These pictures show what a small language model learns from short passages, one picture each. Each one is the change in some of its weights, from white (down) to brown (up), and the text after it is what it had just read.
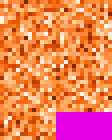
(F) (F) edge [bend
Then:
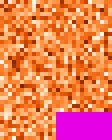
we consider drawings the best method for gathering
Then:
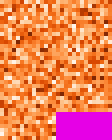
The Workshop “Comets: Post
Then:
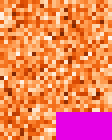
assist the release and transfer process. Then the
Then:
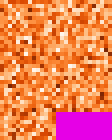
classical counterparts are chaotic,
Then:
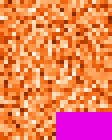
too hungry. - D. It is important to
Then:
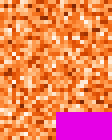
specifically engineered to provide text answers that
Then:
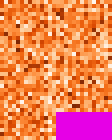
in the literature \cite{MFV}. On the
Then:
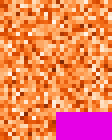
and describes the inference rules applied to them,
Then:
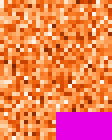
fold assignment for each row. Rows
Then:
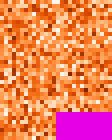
its relation to Laylā. That
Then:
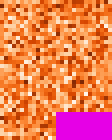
clinical condition according to the clinical signs
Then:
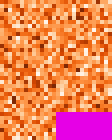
grammatical category. Another example is
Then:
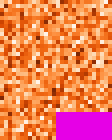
after cesarean section, uterine
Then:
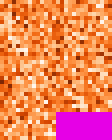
the atomic orbitals, generated for correlation
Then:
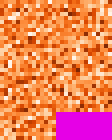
Century to early 20th Century. The
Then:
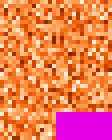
D$ and $\n{p} E$ are the
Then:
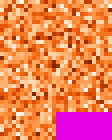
no transient oscillations, as shown by the average
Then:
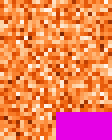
\otimes E_\alpha(nx^\alpha)
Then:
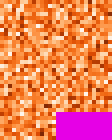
of this work the results are evaluated to find the
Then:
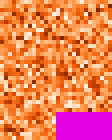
However, no conclusive answer has been obtained
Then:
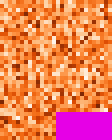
was obtained by convolution with the PSF of the
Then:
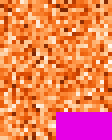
lacs is very large, population survey is not
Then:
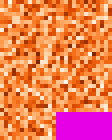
from Tevatron, SLC, and
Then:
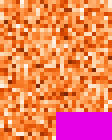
has a trace which is equal to two. Let
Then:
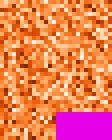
were recorded at 60°C for both maize
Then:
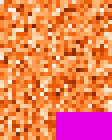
of an observation already done in the Super Proton
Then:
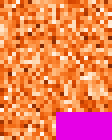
bin is lower than 1\,$\sigma$, thus we derived
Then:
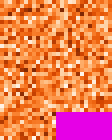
providing info on software citation... FAIR
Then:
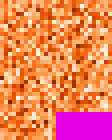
with replacement, and this set, as well as
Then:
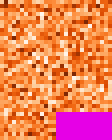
problems is to assume that the minimal incoming energy
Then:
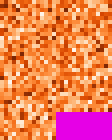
even instance-level lineage, depending on user needs
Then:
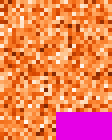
as composite likelihood.
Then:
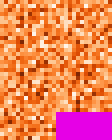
to work together and actively participate. The teacher
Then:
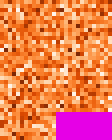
Science Center, Hiroshima University
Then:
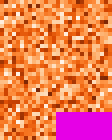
now, great research attempts have been
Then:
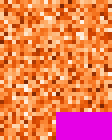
injected and the individual who performed the procedure in this
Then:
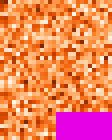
way, Morrow (2020) clarified that
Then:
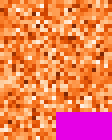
drawn at the angle $\psi$ that was measured
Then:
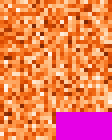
is one area where we perhaps do have
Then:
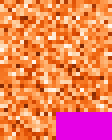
T7: *Cinnamomum*
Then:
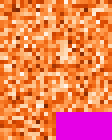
the ILC we assume a beam polarisation of
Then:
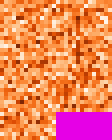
report, and policy recommendations on how to support
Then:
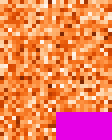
discussion and it has been shown that the experiment which leads to
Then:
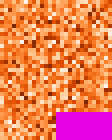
resources, skill-building
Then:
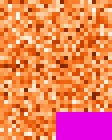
Adigbuo (2011) further expounds
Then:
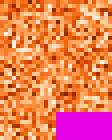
ALS (fALS) is associated with the
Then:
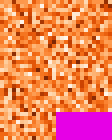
reader, headline writers may select
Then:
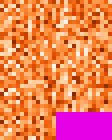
the challenges before the government in the present scenario of
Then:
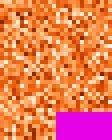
and five multidisciplinary research centers.
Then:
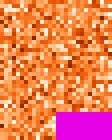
our hope that we can continue to develop the
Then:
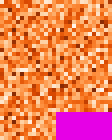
speed. Alongside, the occurrence of
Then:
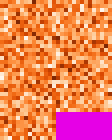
HJB equation: \begin{equation}
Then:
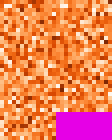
of El Quijote Book
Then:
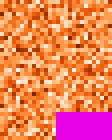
to those from the NVT. Similarly,
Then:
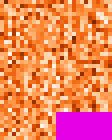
technologies that are capable of adapting and learning from
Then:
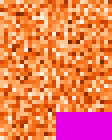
business objectives. 2. The Human Capital
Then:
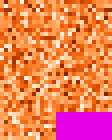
be subconsciously "perceived,"
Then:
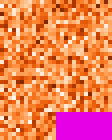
unaware of the claims or
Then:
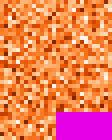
Hoc Analysis (PHA), and
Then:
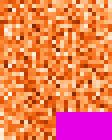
affect our 523 main conclusion that contextual information
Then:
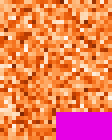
mergers (Meng et al., 2023).
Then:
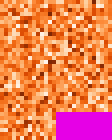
the orbital currents of polaritons, we consider a
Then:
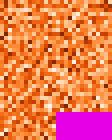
Banerjee, and A.
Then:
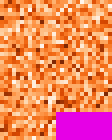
phase diagram that has been proposed phenomenologically in
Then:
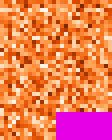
instead of diphthong/ eə/
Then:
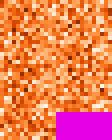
influence the evolution of the infrastructure and its services.
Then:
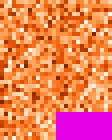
disk which is characterized by lower star-formation rates,
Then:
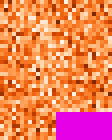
supply the area is divided among three substations,
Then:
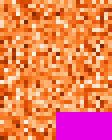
measurement (POVM), i.e. a
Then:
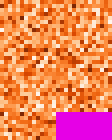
interoperability between different tools. Typically,
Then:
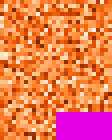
Higgs signal search at the LHC will
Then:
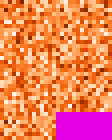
that ends with 8, so we subtract
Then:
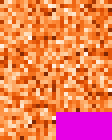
during the 10 September 2017 flare together with
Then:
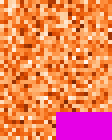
the sampling period of the system,
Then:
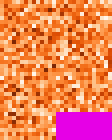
the rotation is the only large-scale motion and
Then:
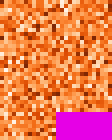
production area in China, although the local solar energy
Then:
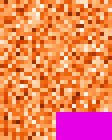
use of thread parallelism for convolutional
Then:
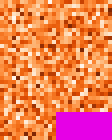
second channel a Nomarsky interferometer
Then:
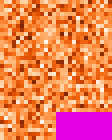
three panels exhibit several common features. First,
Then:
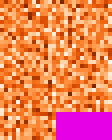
validity of the instrument through adapting a
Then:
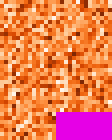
ginger, the two most critical components of a production
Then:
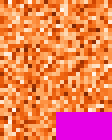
one electron exchange reactions. Iron metabolism
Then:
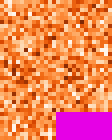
J band shifts to the blue, while for
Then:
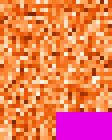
words. Interchangeable words in the
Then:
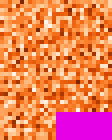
in VBA have a type. The type indicates what
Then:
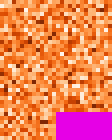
of Eddington--Finkelstein coordinates
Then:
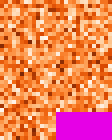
and/or used in the project discoverable with
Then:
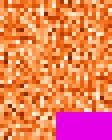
of regularization techniques in regression modeling, especially
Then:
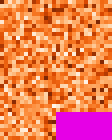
been reported in our previous paper.[25] The magnitude
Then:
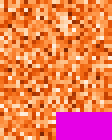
the benchmark results, we derive the following key
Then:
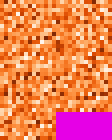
noise,'' {\em IMEKO
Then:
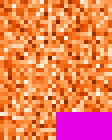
which indicated that there is a significant difference between
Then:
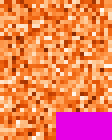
property next. We follow closely the development in
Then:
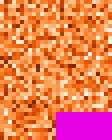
$\pi$ pole of the one-loop
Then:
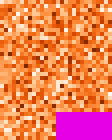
color change - from bright yellow to
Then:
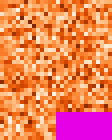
and Robert E. Eberly.
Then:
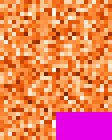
cypermethrin in fruit. This
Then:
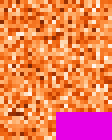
aqueous ammonia solution according to the experimental procedure
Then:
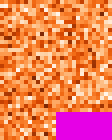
infections (ARTIs) in children are
